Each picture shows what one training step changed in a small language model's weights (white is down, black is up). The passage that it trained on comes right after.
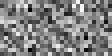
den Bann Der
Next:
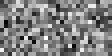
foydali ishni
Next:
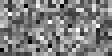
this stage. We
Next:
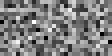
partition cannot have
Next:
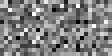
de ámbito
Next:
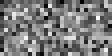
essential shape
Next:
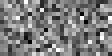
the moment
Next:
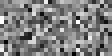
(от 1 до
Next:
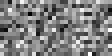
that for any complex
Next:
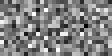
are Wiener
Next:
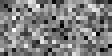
va mazmunini
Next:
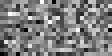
forms in five
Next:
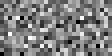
collaborer entre
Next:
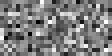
forms of weight
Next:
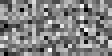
solution of a PDE
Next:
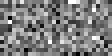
$L$, or more
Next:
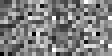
if there exist a convex
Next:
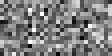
images des
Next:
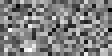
in the particular field and
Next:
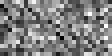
fato de que
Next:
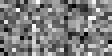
calculate the
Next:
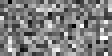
prove statement (2)
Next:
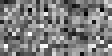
spray, the
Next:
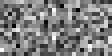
yoki olib
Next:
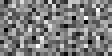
in expressing their
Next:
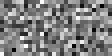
which is a generalization
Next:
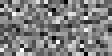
a function $\psi
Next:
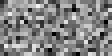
не отримали
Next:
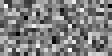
pure, which
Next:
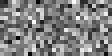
graph theory and is
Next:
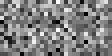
Resultados y
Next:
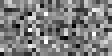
produção a uma
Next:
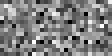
Catarina e
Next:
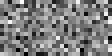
and $v$ in
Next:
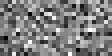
the projective,
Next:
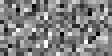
degrees must be
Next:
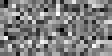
with data of the full
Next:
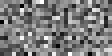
Among these,
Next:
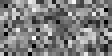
va usullarini
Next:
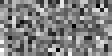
curves. These
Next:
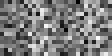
consideradas comunidades
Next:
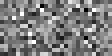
Regional de
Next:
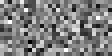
by $a$ in
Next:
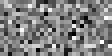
and the optimisation
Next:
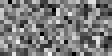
interesting to study
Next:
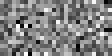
do ônus
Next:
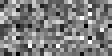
relation to various
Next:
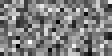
entre mecanismos
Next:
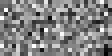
der Aufwand
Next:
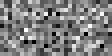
nonlinear divergence
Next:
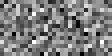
mental, a
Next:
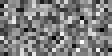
solución ideada
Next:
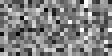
Differential equations
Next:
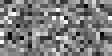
at a root of
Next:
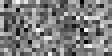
is approximately a
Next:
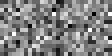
însoțite de
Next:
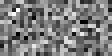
$S$ at the
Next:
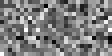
the spectral sequence associated
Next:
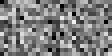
для розвитку
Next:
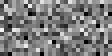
we may assume that
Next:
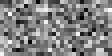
case. Time
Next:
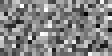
valiosas para
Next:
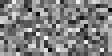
com maior
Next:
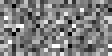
\] \item if
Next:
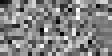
vector space (with norm
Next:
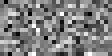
but with the locus
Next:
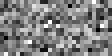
va qarashlar
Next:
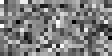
the prior.
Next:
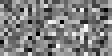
of Markov
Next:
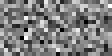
wirft aber
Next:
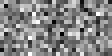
above become
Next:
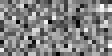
sei anni di
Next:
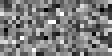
of equations with variable
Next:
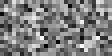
not suiting his
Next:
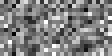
\leq \ldots
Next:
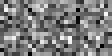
structures we describe
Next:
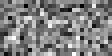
determined by its
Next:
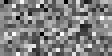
with well informed
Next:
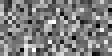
of $D$ and
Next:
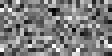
a pair $\zeta^+
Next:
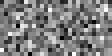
each junction
